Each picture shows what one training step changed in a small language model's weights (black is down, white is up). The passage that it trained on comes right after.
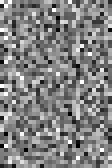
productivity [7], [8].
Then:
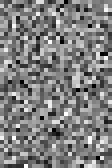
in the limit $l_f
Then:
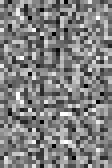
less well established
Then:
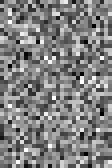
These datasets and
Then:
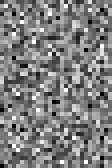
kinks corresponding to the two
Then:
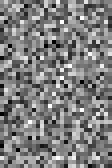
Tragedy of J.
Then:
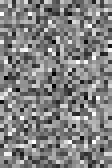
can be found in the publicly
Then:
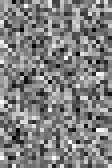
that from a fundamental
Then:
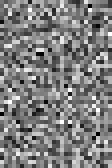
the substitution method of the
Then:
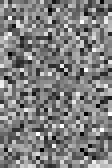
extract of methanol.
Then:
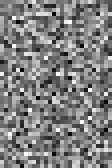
the Surabaya City
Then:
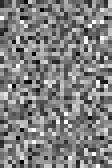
profit on overvalued
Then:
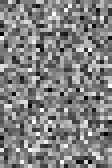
among academics.
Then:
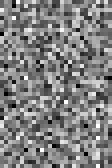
first time in November
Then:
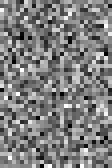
learning models for video content
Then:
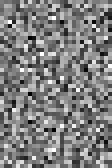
academic aspect of
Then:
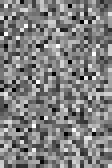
or down quarks,
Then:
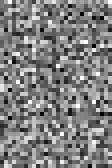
participants' annotations. A
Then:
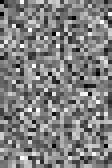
4. Layout of the different
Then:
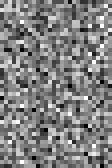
order to enhance the
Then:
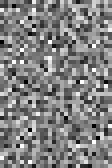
rings, such as the ones
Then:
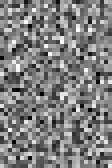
breaking, coupled with
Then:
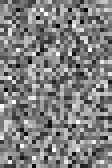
set. An image of the
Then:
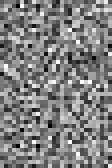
and the applied voltage
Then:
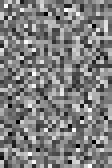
the quark gluon
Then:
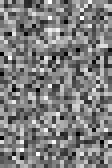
previous approaches, uses
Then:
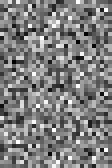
study. Previous works based
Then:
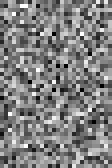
(SOC). The
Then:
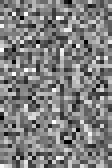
detected Figure 14:
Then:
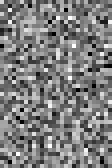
in the shortwave
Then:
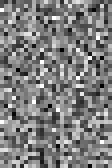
fear (H), anger
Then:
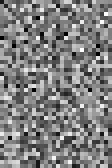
each dot can be modulated
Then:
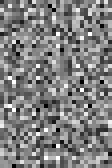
L2 acquisition have
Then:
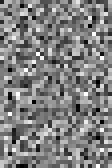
parameter (\ref{k8}) with
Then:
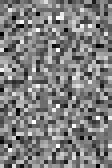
obtained as \begin{eqnarray}
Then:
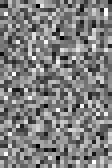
dataset. Students
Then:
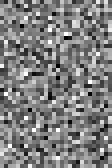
in stock index prices
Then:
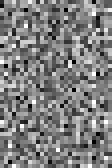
synchronization has close
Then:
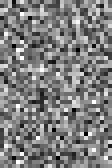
teachers in an
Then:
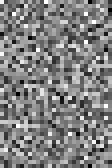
by the sociologist
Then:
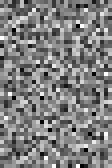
two different ways of considering the
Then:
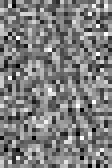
experiments, UI
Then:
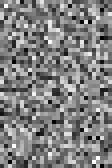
quark masses, scales,
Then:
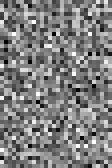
the requested accuracy. The
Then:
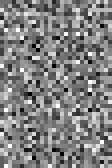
the velocity perturbation and
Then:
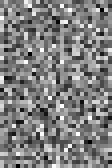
- \langle D_i
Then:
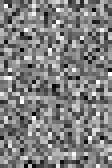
meet everywhere.
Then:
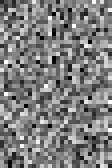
in the Base setting, while
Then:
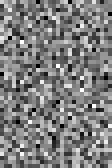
through Chi square,
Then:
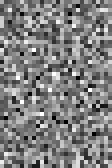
the Hermitian matrix
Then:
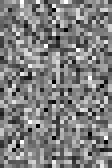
Without New Physics?
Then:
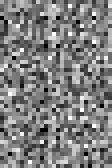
without exerting maximum
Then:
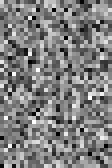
high-volume trades.
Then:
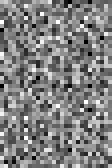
such that $2^t
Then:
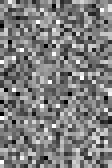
min. The immobilized
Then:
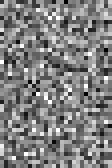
use BibTeX:
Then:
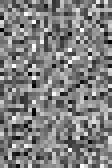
the overall scale of the problem is
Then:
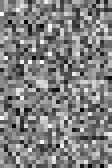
also supported by a NASA
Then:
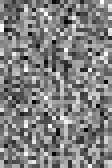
the group: 25 Aim -
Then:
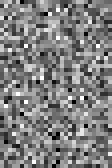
Since the heavy quark
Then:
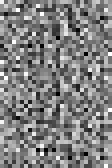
sifted key is obtained by
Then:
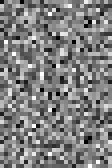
4 Satisfies Table 7
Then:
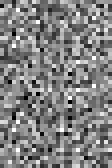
years in the case of
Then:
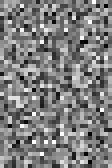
quantum walk and the other is
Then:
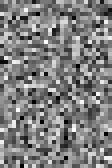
at around 10 eV in the
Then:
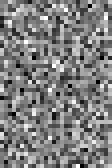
the source codes of the
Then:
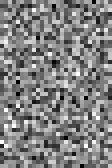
is any real number) functions
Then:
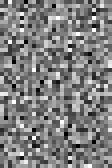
central to the performance management
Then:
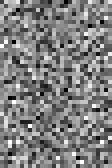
of information literacy research by
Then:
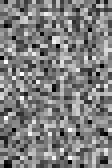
too much fat.
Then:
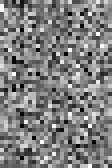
use the following two relations,
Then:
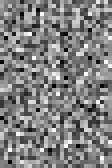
$M = 3$. The results
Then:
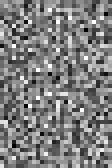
recovery, regulating
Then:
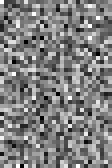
reach a saturation point
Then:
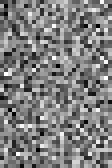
of multi-source
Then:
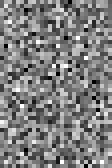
apparatus similar to Figure
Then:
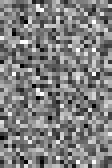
international students exhibit
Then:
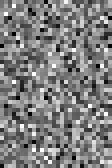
viral testing result.
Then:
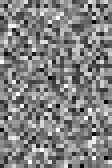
of the guests.
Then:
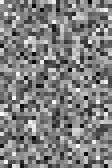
this program is its modest
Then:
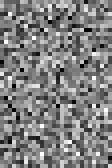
and Persuasive
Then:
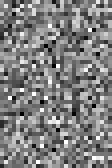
since there spectral weight would be
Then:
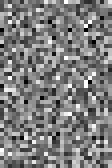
at low zenithal angles
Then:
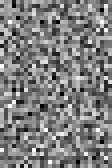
what functions it should perform, and
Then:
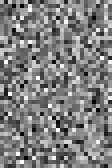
part of our future work.
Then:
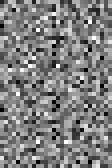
ends. This localization is
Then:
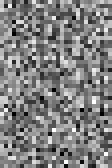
rating analysis conducted according
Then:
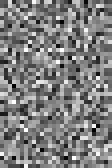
sharply with H at the
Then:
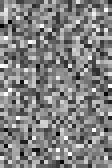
includes a group of stars which
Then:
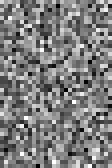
NLTE effects that affect
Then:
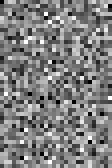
Grant agreement
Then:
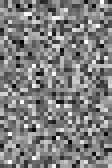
infrastructure. In
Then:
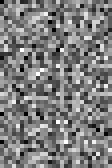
said to exhibit
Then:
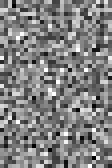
experiments with human participants are
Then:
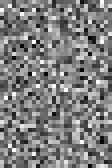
non-intervention group there
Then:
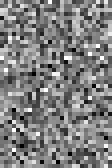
are shown in table 2 for the
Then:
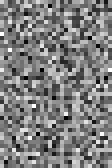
the rubidium
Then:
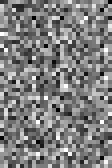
a conscious life,
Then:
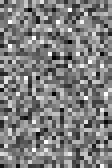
state, spin-channel
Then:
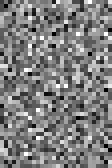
pulses. There are
